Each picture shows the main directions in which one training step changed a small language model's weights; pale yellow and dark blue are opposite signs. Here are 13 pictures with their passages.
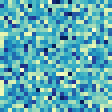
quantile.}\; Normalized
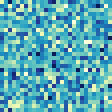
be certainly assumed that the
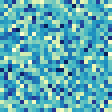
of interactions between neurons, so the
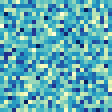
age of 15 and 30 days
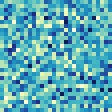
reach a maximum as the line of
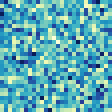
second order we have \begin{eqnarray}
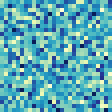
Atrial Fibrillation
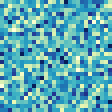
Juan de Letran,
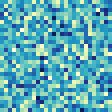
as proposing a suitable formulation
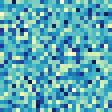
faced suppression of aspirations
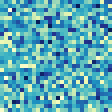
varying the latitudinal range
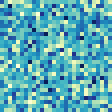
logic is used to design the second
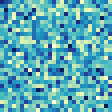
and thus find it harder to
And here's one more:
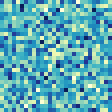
exchanged vector boson,
